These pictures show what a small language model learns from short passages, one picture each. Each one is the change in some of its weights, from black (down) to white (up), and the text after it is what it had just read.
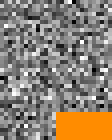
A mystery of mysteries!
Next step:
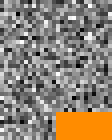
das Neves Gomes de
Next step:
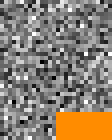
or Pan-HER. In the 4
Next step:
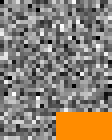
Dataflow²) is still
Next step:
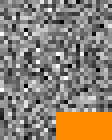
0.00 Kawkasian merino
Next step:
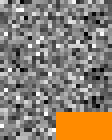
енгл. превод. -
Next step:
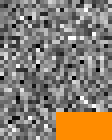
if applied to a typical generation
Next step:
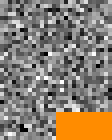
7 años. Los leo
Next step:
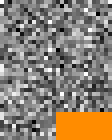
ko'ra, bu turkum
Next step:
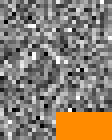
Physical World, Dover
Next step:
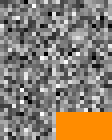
dovrebbero sempre
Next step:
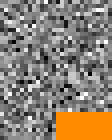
tailoring Cl ⁻
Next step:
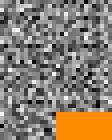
рішень щодо
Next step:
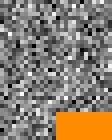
can be used to improve the accuracy of
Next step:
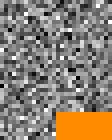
optically anisotropic;
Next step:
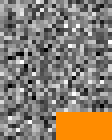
dapat menambah nilai dan
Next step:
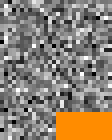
$k\geqslant3$, we
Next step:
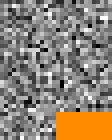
el desinterés laboral,
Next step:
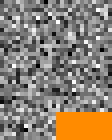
changes. Leasing requires
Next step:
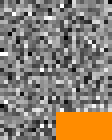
requer uma abordagem integrada para
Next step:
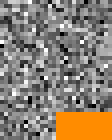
of atomic electrons and fcc type of
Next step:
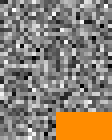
and $\Delta$ are the RSOC and
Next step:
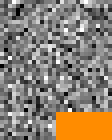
the Local system of stars. This
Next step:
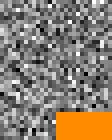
we see from (2.12) that the
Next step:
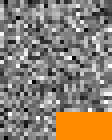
Mech. Phys. Solids\
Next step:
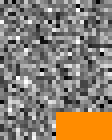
Migrant Households in
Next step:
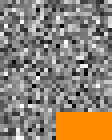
give us a better insight of the
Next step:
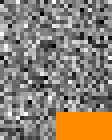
Galilean invariance of the system.
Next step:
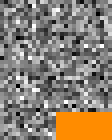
Virus in Sheep and Goats
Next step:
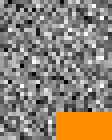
proposed by Casati et al., because
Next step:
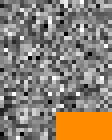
complexity, $\bar{C}$,
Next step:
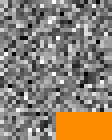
from the Voronoi tesselation
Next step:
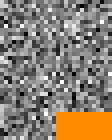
necessary for an autonomous system to
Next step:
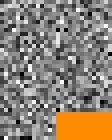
integrated once and rewritten as an
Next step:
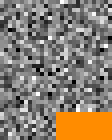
$2 n_s$, two times the
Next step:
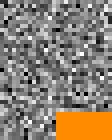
two dimensional non linear shallow water
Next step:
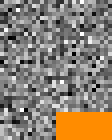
the processes involved, then the concept
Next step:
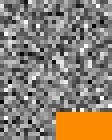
greatest extent for CAD
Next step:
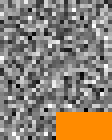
[specify]: No
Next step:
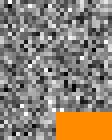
Figure 2(a) is one of the first
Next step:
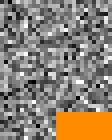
Simulation To calculate the generated
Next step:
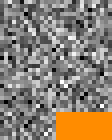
in order to be compatible with the
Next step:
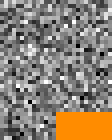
and the radial velocity). The
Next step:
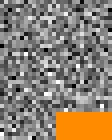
the modern trends in expanding
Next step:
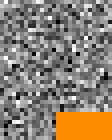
for the pre-university education has
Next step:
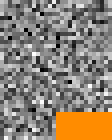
Denote by $\cp$ the set
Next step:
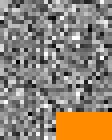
또 다른
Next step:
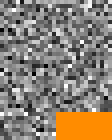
by \eqref{eq:2a} with
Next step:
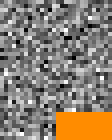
to expand public procurement,
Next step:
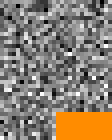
While, it seems clear
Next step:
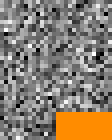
mental health Conditions.
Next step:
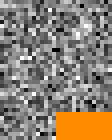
in consideration which is need of hour, and
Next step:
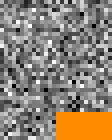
the "digital mirror",
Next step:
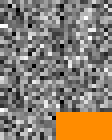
queries, of which 10 queries
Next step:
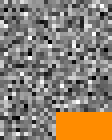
as signal from the near and far
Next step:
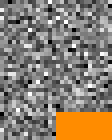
- bilimlar majmui,
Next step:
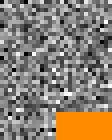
ponovljene kupovine i
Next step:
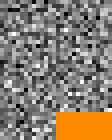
simple but unrecognizable by
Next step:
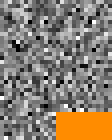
(20 mM) and methanol
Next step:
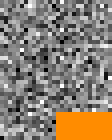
was restricted to the experimental
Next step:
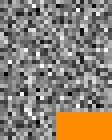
global gas content is
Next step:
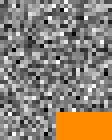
These observed peaks for combinations with
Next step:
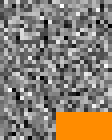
examine the factors related to the level
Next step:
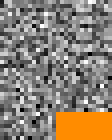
result, their locations deviate from the
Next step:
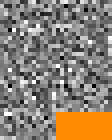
ground state with $l=0$, require only
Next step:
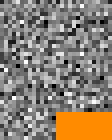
reversed and the source zone was
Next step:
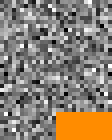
choose the size $l$ and the
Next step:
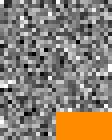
- Tourist attractions follow
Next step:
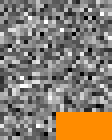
(PV). Column 10 of Table
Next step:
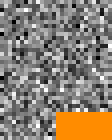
moment podem afirmar que
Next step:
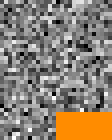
the line investor, who can be
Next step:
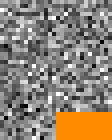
of Reflective Predicate
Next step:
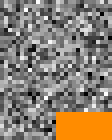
visceral behavioral reflective 1
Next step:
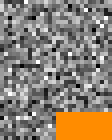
información médica, el reto
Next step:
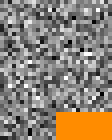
along the horizontal (x)
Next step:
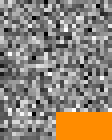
It provides subsidized form of
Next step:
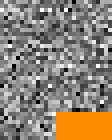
o'qilgan kitobning
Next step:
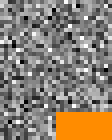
models. The fact that the abundance of
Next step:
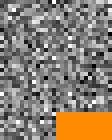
sang kekasih yang sangat
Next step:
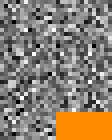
dissolved in distilled water
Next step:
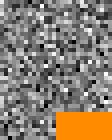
choices for the one--sided
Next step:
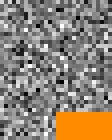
the mirrors where the photons are
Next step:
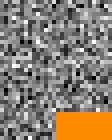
size and financial performance of
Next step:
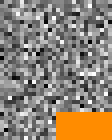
peering fee is zero only if the
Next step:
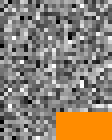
We use \(\min(p_j)
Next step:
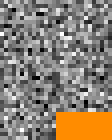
on biology were much more developed and important
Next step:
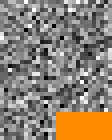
Table 4: Comparison of
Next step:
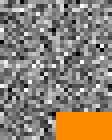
зберіг свій
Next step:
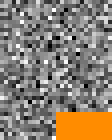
the superconducting critical field
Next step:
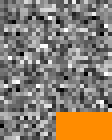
confirms 85.6\% of
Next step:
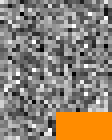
- рівний доступ
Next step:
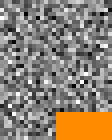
turlarga bo'linadi:
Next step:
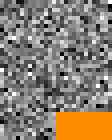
va oldindan ko‘ra
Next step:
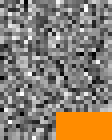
of the same plot, fraudulent
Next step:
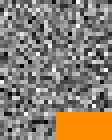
questi fu ministro della
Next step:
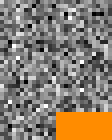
E. Everhart & J.L.
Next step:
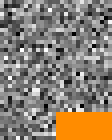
\bbbar H/A)}$ and the
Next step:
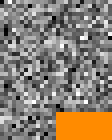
our knowledge, no attempt at a
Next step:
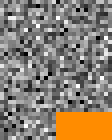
u bilan bogʻliq
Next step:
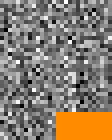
these drug concentrations.
